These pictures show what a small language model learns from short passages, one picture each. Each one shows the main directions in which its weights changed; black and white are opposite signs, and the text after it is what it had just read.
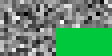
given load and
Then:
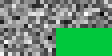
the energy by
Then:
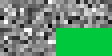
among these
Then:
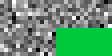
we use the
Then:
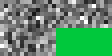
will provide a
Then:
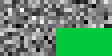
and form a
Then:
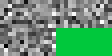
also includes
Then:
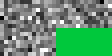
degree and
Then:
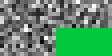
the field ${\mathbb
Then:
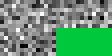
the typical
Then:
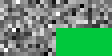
follows a
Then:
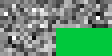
nodes which are
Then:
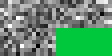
The explosive
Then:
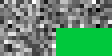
initial orbital
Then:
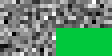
the brane
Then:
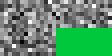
finite, see
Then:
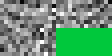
them into control
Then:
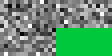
members of
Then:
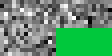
given as:
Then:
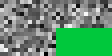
dynamics for the
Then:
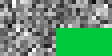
If we
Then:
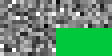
discerned from
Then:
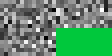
each measurement,
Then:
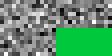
the results of the
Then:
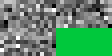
particularly simple
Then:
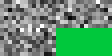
a few
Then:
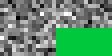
structure remains well
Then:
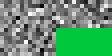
by the following
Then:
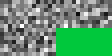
where the photons
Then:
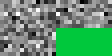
time with very
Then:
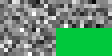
in front
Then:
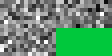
$E$ can
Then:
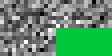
therefore, well
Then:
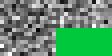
the identified
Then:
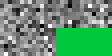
factor of 20
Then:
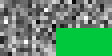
In this work,
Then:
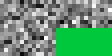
of this process.
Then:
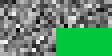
sites --
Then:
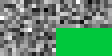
dynamical traps
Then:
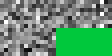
$k$ is
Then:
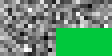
record a
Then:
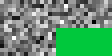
of the normal
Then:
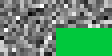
by the size of
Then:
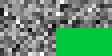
combined to
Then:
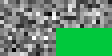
to GRB
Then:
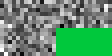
order to compute
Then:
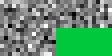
weak transverse
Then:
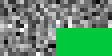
not constant.
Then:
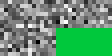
distributed information
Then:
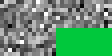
following points:
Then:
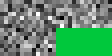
The unit of
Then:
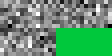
can even experimentally
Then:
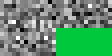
4, and
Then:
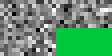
utilized in
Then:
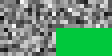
characterize the
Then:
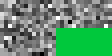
computing magnon
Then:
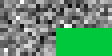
respectively over related
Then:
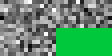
in Basic
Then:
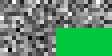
reference state and
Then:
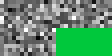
regards to
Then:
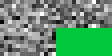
the case of possible
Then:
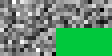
where we introduce
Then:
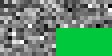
quarks in
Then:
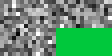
in addition to the
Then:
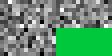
factor used to
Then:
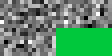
on flat
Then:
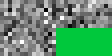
Github to
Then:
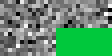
is found by
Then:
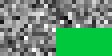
the proposed
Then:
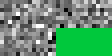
case of an
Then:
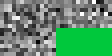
given frequency,
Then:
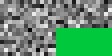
of the order of
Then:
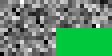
for different temperatures
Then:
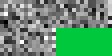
more complicated
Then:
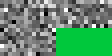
different number of
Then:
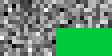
evaluating at the
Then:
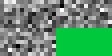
precise observations
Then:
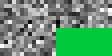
plot in
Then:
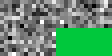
to our analytical
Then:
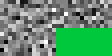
ones which
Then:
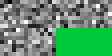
representations can be
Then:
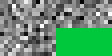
fields called second
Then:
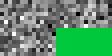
This resolves
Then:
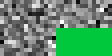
the time in terms
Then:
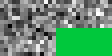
that produce
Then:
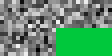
atom systems where
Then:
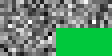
observed at the frequency
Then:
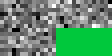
a timeout of
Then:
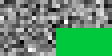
diffraction and other
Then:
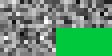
requirements for
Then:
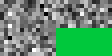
GeV \over
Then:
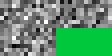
to quantify
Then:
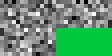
estimates based on
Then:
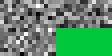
the unit
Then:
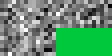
will mould our
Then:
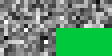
$T$ in
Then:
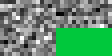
speech into
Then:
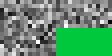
also agrees
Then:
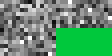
application in
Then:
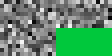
probability distribution from
